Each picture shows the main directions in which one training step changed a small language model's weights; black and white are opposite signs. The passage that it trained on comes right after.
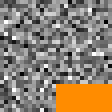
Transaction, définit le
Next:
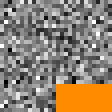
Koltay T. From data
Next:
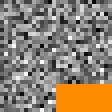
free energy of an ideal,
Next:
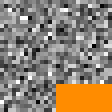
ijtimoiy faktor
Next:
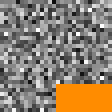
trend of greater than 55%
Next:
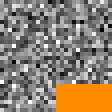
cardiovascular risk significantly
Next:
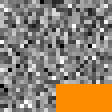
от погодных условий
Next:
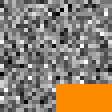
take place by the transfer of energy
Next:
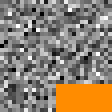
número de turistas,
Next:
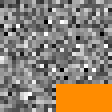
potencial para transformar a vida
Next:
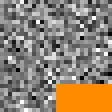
nuclear environments. \item
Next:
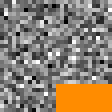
stelt, en ook dat,
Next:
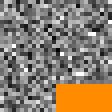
server. 3. Afterwards the
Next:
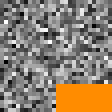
in Figure 3. The pin
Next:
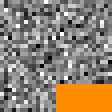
is an intolerable woman
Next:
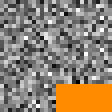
vida”. Desta
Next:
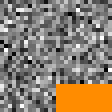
in the process of searching the best
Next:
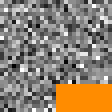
has been studied. The fact that
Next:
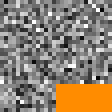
actionable. Constructive
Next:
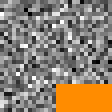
un drept dobândit
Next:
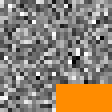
da septoriose. Além
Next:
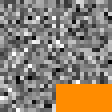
axiomatics of PUFT in
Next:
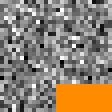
Негматова С.,
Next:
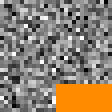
Flood currently has limited
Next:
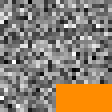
for the company to stop the
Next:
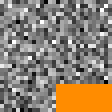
we provide empirical examples.
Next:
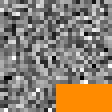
down payments. Additional
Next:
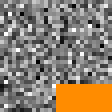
"Aí comecei a
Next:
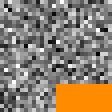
{\em Reliability analysis and
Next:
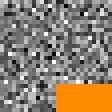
consolida las bases de educar
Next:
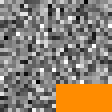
sticking out of the the main
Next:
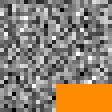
measurement may be described by an operator
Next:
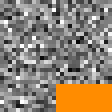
in terms of the same intuition;
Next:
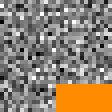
uchun ham bu son alohida
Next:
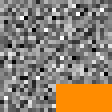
Application of artificial
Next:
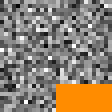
development of cooperatives, and the
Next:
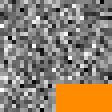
also left the central concept
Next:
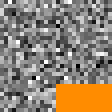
: C=O stretching of
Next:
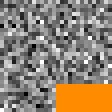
Sh. Ta'limni
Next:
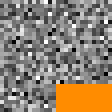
descartó el desarrollo
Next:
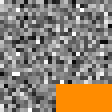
la nueva rutina.
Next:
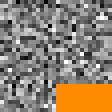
external environment. Thus, in the presence
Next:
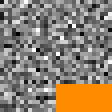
trust among bidders, which
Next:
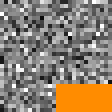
quality referred by the vertical
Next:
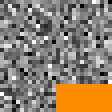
useful to reduce the error.
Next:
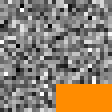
not a separate subject in the
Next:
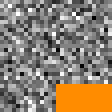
ega bo'ladi.
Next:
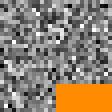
комплексов, собраны
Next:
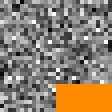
anonymized data within the
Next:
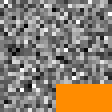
or denied in a political
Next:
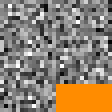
modelining alohida onlayn
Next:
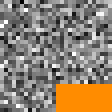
organizes only one PT per
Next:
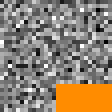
graphics, generative modeling of
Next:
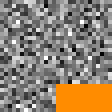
the suitable equivalent.
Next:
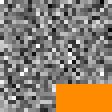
Under standard experiment conditions, a group
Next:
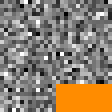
proposed a mutation insertion method
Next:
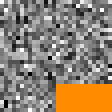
brasileiro**. In:
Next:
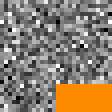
нормами міжнародного
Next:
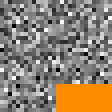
of the media sport content
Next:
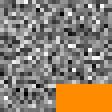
transmitted. Codeword corresponding
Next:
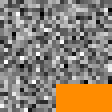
назарлар ҳам
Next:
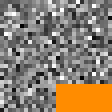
robustness guarantee even
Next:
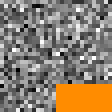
menen ajıralıp
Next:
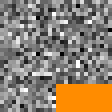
que aproximadamente 15% das
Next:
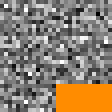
situation had thus remained quite
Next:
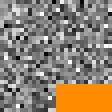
vectors are obtained as [10]
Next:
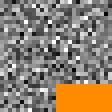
GRB, allowing ground-based
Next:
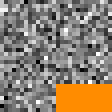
of communication that occurs between communicants and
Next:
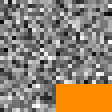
and the software implementation and
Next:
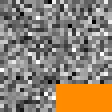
chronic LBP for more than 3
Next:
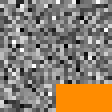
Article S Sweetlin¹,
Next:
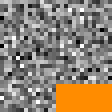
been found to modulate the approach of
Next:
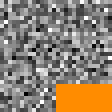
choklar uchun $=
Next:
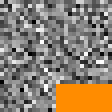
stresses associated with pressure variations
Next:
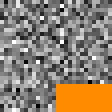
hem de gazeteci
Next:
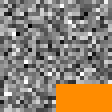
reprise de la question de
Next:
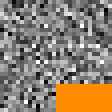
du droit à pension
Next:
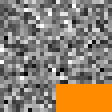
в репертуарі,
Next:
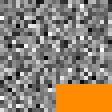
user reliance in explainable
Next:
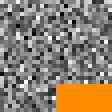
da acidez e para o
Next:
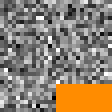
countries such as Vietnam,
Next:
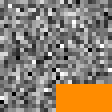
ta’lim” jurnali.
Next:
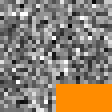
turgan. Xususan,
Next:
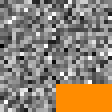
common isolated organ failure was
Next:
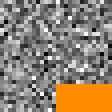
parallel design. Considering now
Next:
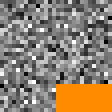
va relelar kiradi. Bu
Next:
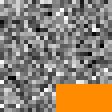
learned illumination patterns.
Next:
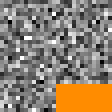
levels and minimal symptoms
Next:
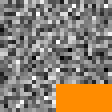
цілісного образу
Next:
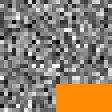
Good". From these results
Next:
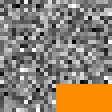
committee, University of
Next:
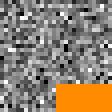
gross merchandise value
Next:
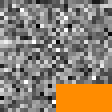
know that the second equation above becomes
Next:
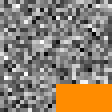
of torque rate, and proportional
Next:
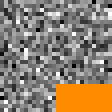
retained and which parts allow
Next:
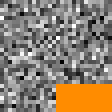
dari informan. Selain
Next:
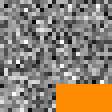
one technique for data collection process.
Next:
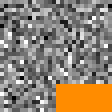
con énfasis en los
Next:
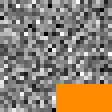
gente começou a
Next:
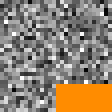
the category of so-called
